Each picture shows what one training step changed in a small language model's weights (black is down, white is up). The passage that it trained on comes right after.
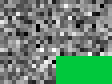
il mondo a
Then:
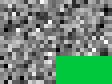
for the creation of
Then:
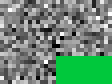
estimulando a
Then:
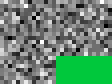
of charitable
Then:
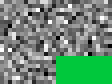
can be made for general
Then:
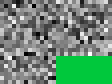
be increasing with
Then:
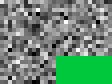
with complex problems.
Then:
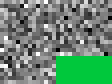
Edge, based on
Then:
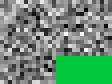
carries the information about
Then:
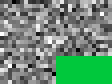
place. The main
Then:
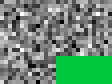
- CROFT,
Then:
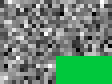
resolutions due to the
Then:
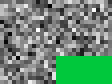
main point is that if the
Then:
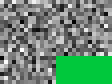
protocol. The
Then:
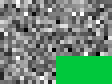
isimden isim
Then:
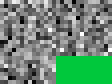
frequency. The interaction
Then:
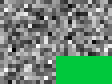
on real-time
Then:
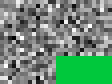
Furthermore, the
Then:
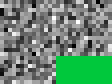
of Inequality.
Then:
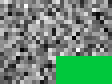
equations, but the most
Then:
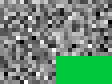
| Anomaly
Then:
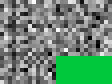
at large ages. We
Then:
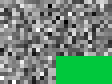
to just be part of
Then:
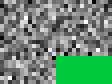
in equation (3),
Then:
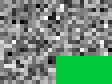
the more conservative
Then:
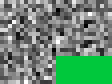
сумов по
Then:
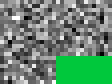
and the country.
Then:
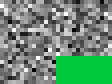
MATN VA
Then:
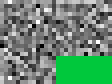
This involves not only
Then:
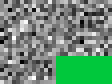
proses penting
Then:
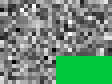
be covered by the
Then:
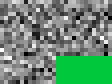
increasing public
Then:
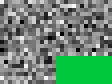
between the data and a
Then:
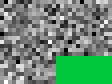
a risk of
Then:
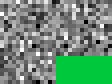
one single output. The
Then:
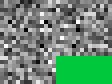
a new name for
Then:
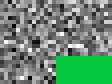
valid for photon
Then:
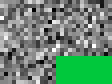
*La modernidad
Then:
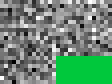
Research Data
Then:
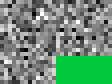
of a Markov
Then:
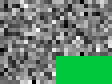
to mitigate
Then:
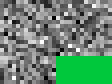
social do mundo em
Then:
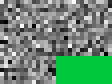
density for the $\delta$
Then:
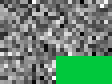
siap untuk
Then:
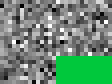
that the substantially
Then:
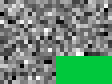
intensity of the predicted
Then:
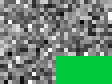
the deposition time of
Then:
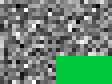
observed that for meson
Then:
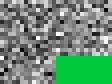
compounds. The main
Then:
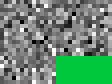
condition in the general
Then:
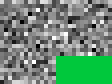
are experimentally determined from
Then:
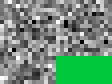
to the leading order result
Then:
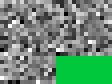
участь 20
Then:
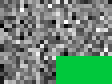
is indeed the case,
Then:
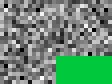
of flare-only
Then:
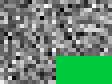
Mato Grosso
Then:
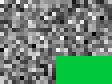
let us consider the case
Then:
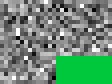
shown in Figure 3 and
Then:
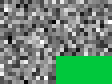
of meropenem
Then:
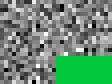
um protocolo
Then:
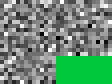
de la Tierra de
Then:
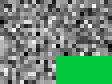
Equation (14) is
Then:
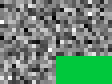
in Fe V obtained in
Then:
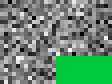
phonon spectra for
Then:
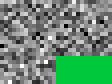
participates in the national
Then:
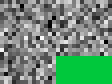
similarly to experimental
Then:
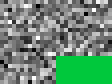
areas, having
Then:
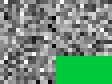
In the deterministic
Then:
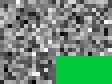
expression: the
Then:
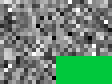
venit din
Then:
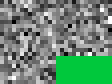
equation is, then,
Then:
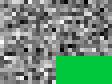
the second shows the proposed
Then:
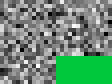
number of unique
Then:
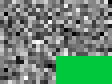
confusion in the
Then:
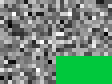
to improve public
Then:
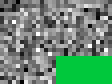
mode is $4$.
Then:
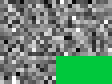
cuir/ Toward
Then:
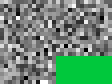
and the most commonly
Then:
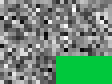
proposed, integrated system
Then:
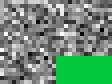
TABLE I
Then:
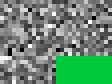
measured employing
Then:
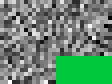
applications in generation of
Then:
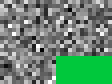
players (or as
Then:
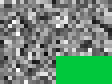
законів та
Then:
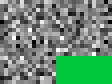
been basic models for
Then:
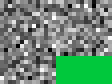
the cryogenic
